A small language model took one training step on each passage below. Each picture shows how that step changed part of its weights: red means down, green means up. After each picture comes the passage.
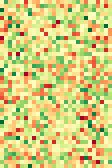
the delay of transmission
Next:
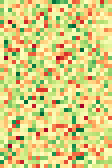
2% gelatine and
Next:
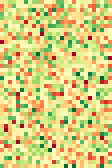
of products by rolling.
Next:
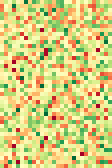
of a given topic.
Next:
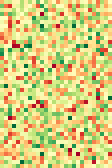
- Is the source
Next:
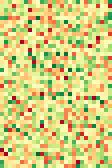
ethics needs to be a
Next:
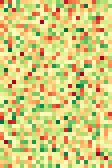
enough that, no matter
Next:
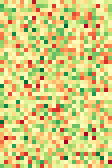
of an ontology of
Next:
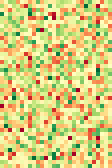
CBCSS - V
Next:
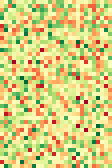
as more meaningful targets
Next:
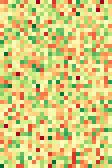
to its fullness as
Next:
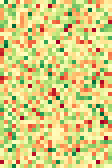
perform calculations accurately, they
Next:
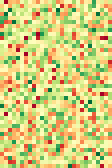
Does your child use
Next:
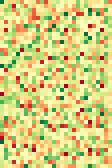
formulate our method in the
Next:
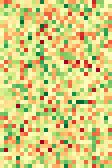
oral cavity.
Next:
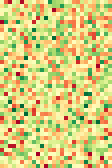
are different for each air
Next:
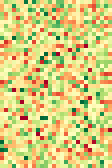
of humans and fish
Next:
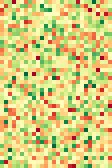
parameters believed to have the
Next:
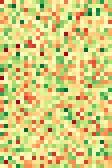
our study was 4% in the
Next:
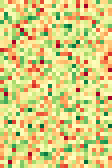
positive symptoms
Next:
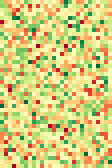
refineries and the
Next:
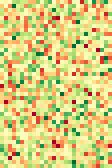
Absorption bands
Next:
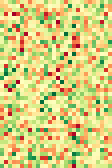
waterdrop shape,
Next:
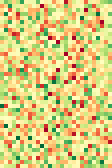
plain X- ray
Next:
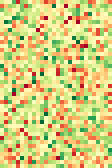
floods (Winter
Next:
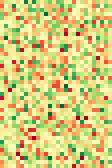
of cancer over a
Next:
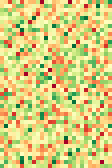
negative (FN) as
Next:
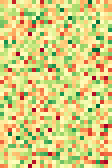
percentage of thinning
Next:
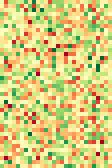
had at least one target
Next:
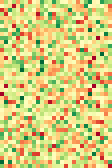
score among anemic
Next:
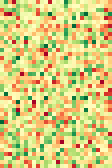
truly crucial.
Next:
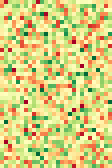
subjugated women of
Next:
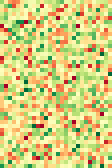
recurrence, but their
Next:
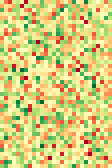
out of the meeting
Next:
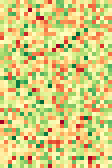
cyclic profiles,
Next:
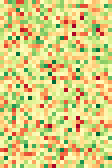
upon reasonable request
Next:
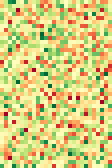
data and materials Not
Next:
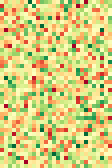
system known in nature.
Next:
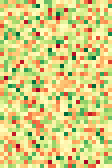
into network-oriented
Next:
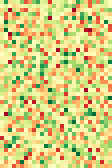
steel (die and
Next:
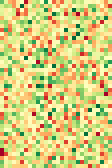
that could be construed as
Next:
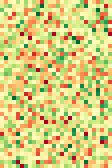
artefact. -
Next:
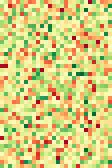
and organic cations are in
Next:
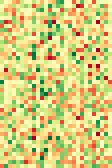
acted as coordinator
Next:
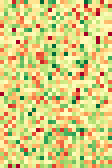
brush and kept
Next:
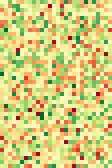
in situations where topic
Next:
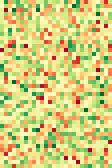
implies the systematic
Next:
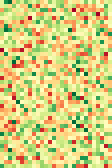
and the mechanism by which they
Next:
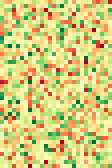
Nusantara yang
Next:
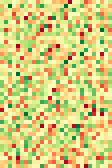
powerful FEC and
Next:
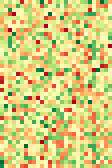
foramen magnum or
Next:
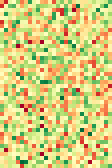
-ionic channels and
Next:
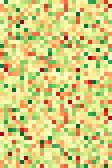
among team members,
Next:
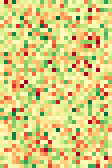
and qualitative methods
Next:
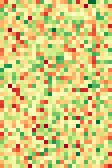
(In Chinese,
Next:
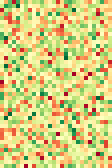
presents an ongoing
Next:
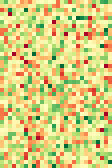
local and central governments
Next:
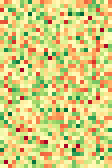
earlier known as
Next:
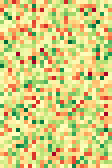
average percentage of more than
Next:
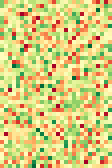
society is possible by the
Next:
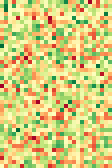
in the following sections:
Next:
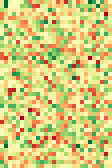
In this sense, while
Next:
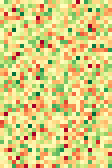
J. The long reads
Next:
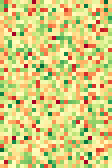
question, most of the students
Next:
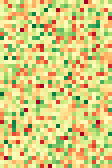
ER, disordered
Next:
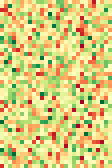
The process of assignment provided
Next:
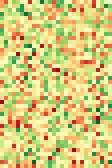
Performance analysis;
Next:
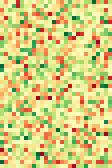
proves to be higher than most
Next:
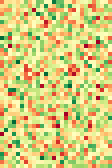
tapped silicon
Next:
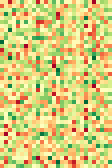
the screening of
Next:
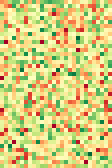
factors of the jobs
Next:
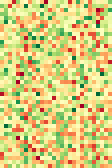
is an important factor in the
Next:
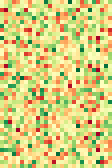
play a role. This has
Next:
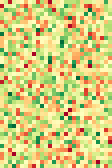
Forces, before it can be
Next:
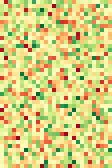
statements, the respondents
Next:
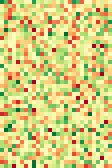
transmitted by common
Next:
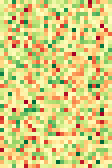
in terms of volume and
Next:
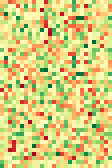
gender specialists to
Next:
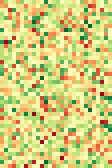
used adsorbent for
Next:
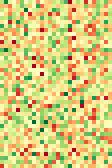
standing up ($p <
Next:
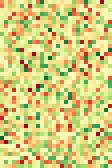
services, and being technically
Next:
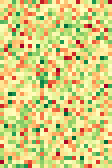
found in Kuwait
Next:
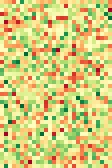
to determine UTC
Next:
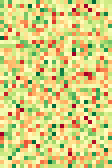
and uses labels for
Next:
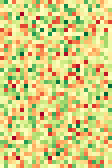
Small molecule
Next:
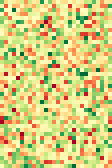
in Tashkent,
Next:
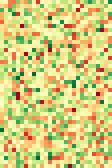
in crime prevention
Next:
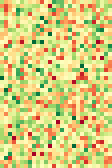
The precipitated
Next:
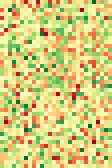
of different wood species and
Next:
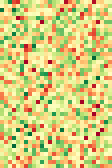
the participation of providers and
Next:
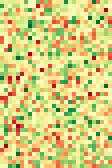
Marx expresses that
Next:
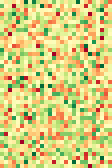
economic sciences today
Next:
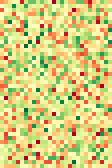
status, and finally
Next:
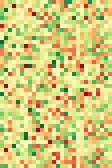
the conventional school,
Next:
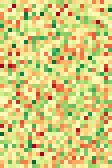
the secure operation of
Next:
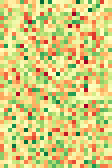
of nutrient and
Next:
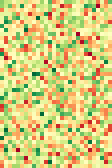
the CUSUM
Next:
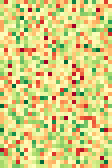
instructional theories
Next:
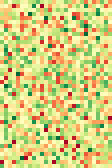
fPSA, due to the
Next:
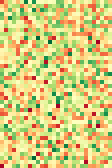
were screened at
